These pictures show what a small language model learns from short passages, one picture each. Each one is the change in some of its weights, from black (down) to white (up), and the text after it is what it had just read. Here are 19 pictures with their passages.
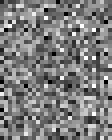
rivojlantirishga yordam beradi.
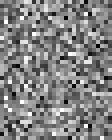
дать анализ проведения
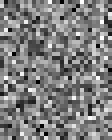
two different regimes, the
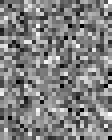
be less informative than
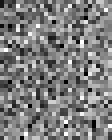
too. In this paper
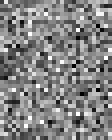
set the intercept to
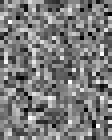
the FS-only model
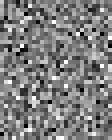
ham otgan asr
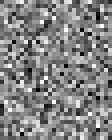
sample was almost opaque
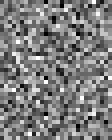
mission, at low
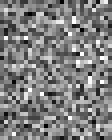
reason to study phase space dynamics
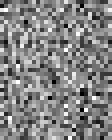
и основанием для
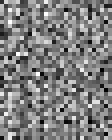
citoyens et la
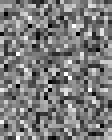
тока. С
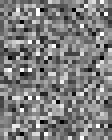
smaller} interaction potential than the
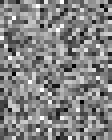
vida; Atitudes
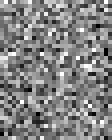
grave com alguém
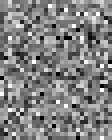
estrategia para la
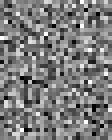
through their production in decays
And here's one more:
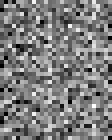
\text{ ve }
